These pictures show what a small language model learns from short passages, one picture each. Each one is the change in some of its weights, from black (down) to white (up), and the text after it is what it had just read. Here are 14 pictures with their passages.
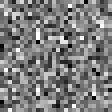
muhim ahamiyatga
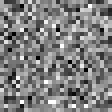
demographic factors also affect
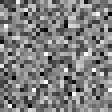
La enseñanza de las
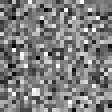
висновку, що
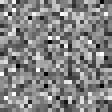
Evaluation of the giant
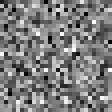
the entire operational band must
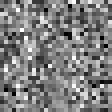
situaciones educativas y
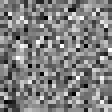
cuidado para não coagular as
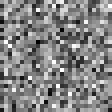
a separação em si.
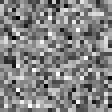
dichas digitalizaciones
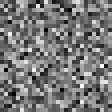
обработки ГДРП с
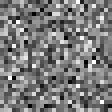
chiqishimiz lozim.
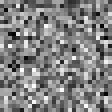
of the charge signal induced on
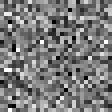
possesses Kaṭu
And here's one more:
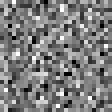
oranındaki azalma
